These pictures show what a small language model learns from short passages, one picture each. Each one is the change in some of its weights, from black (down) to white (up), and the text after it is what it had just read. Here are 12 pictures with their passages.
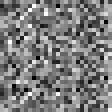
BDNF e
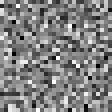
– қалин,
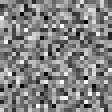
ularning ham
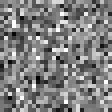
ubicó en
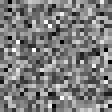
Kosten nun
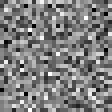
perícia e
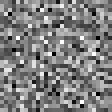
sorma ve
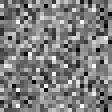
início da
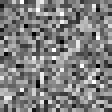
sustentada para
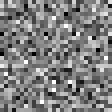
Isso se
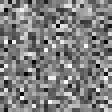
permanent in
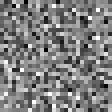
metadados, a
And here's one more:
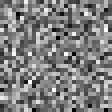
da atividade
